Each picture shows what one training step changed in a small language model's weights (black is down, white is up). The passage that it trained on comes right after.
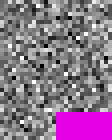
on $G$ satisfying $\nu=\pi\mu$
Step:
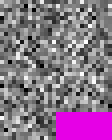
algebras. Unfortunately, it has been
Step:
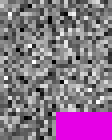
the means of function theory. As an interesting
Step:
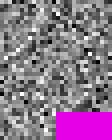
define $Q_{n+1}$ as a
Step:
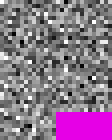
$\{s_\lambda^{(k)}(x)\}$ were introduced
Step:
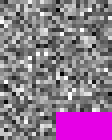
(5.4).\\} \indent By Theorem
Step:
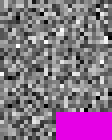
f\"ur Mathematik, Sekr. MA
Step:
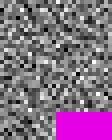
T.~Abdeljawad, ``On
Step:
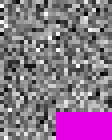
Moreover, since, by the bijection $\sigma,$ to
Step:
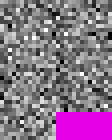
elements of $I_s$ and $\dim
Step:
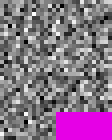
cases, it is natural to wonder to what
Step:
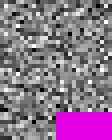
associated natural maps, as well as linear-algebraic
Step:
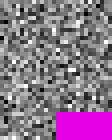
is a fixed set of indices such that \(\left|
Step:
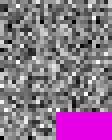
d{\'e}fini modulo
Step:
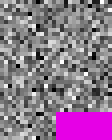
\ldots \mapsto \underbrace{Q_L\ldots
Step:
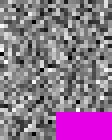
example, \cite{KN,n73}:
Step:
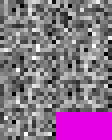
of the universal algebra of the affine algebra acts trivially
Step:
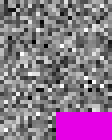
$\beta_1$ vertices in $Q$ and
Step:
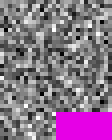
u|^q\quad\text {in
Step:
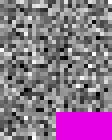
and thus interfere with physical reality.
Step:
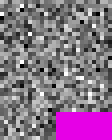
like $dP_2$, admits a
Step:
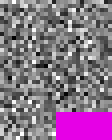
form of Theorem 4 was obtained by the author in
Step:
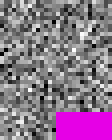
\leq k$ and $k$ is fixed, we
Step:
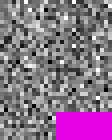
${\rm card} (\hat P)\geq {\rm
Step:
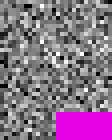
divides $q/c$. Thus we get the desired
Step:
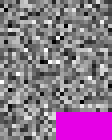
variable, we suppose it satisfies $$0 <
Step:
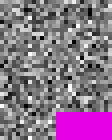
new simple formulas of $\pi$ in terms of
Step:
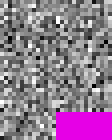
by Vizing \cite{Vizing}. More
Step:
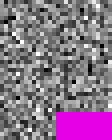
for all $\tau$ the elliptic curve the lattice
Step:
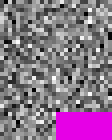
the definition of $\P_x$ the above reads
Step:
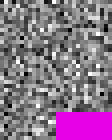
author = {J. Fidler and T.
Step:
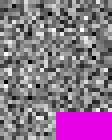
this is possible with $H\neq G.$ By Theorem
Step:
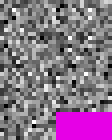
vehicles at stations and how to
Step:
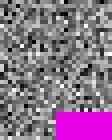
coincident elements under the symmetric split Duffy
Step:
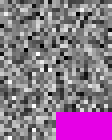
\in \ccl(G)$ we have the
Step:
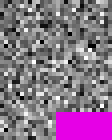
context $\1$. \end{defi}
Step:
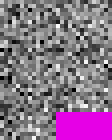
live in remote and inaccessible
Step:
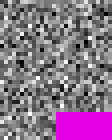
dispersed" \cite{1}. Also,
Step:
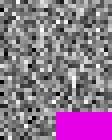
that} \\ {\scriptstyle B_{l} \
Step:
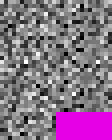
we illustrate the differences between the plastic
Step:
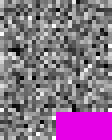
that point. This already hints at the fact that this
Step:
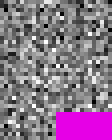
books, so we will focus on the error
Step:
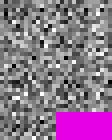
a \\ $g$-natural metric on
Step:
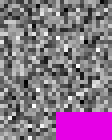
solution}} $u=v+w$
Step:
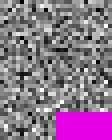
Mishura (2008) and
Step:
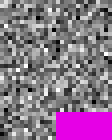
That is, $|H|$ is even and so
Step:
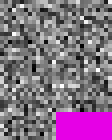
if $u$ and $v$ are two
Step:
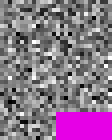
of $\textbf{\textit{x}}$. For numerical
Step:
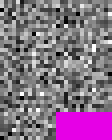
that $\mathbb{P}_i(\omega\in
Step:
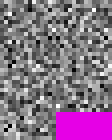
Since $a\ne 0$, the coefficient
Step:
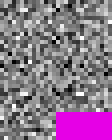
smooth, compact, connected manifold $M$,
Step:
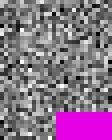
vertices in Figure 2, and also examples of such complex
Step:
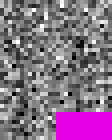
the number of common perpendiculars actually no
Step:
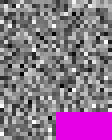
Observe the following: \begin{lemma} The
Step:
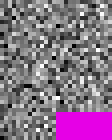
$\C^r$ denotes a trivial bundle over
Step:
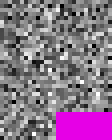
\begin{defin} For $\mathcal{B}$ a
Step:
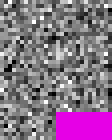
in $\real^4$) require 3-handles
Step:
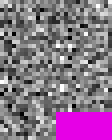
of some operator's bunch of type
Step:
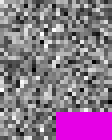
each containing $n$ points, and $n$ sets
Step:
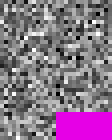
u 3}, we deduce that \begin{equation*}
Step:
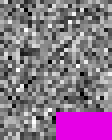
is achieved for $v_E = \mu
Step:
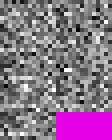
a \emph{nil-ordering} and we write
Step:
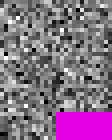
Such products of superalgebras are called {\it graded
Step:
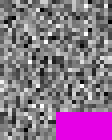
For integer $k>0$, we have
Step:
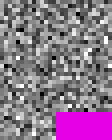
polynomial $f(x)$ is identified with
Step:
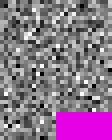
\leq c|\vu-\vu'| \eeqn
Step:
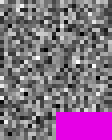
applications. We demonstrate the use of
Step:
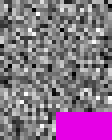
R_3. \] Notice that $W_i
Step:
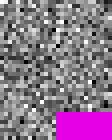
constraints. \subsubsection{Inequality constrained
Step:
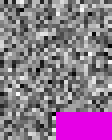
\}$ with $\Lambda(\lambda)$ defined as above.
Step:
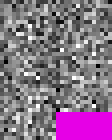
Maple software holds for any equation of degree
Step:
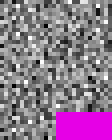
implied by the ultraboundedness.
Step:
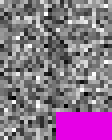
logarithmic capacity and let $\alpha :
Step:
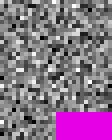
super convergence is ensured using unfitted
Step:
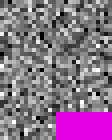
error-correcting codes and combinatorial
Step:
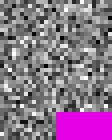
$S_K(\lambda)$ is generated by the elements
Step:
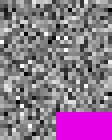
product} defined on $L$ is the permutation group
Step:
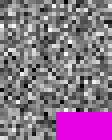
\ref{t4}. Puisque
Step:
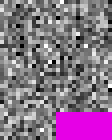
their equivalence classes. \subsection{$m$-circular
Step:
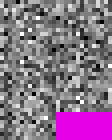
USA Mathematical Olympiad
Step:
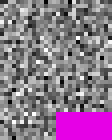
any {\it fixed} $z\in
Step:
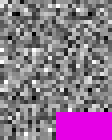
Hence, as meas($K\cap
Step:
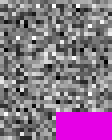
at most 11 on a general quintic are
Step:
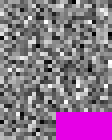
implies, when $T$ is invertible, that
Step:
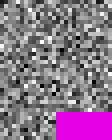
In Section \ref{gss} we show that Theorem
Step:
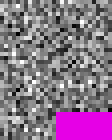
FMM tree structure should be modified accordingly
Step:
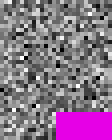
} \nilp_{-}) $ be the nilpotent
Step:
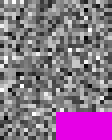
set is an actual circle, and the planes are
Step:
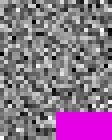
component of the orthogonal group $O(Q_0)$
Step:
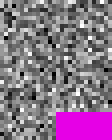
of fixed points of $\Phi$ spans
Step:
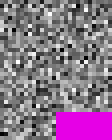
\begin{eqnarray*} \sum_{|i|
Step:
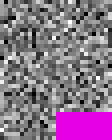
for $v$ large enough, $$\lim_{M
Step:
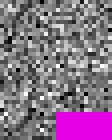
in \cite{b6} incorporates
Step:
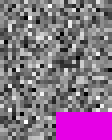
process of restricting a global action $\eta $ to a
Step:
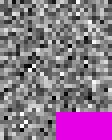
a set $S$ has a finite number of elements,
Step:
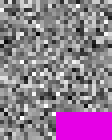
continuous function on (0,1] such that
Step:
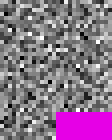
some constant $c>0$ such that
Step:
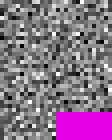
advance, Saudi Arabia was
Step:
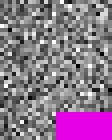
\item[(i)] $\xi_n \rightarrow
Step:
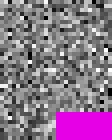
\geq r_k$ for $i \neq
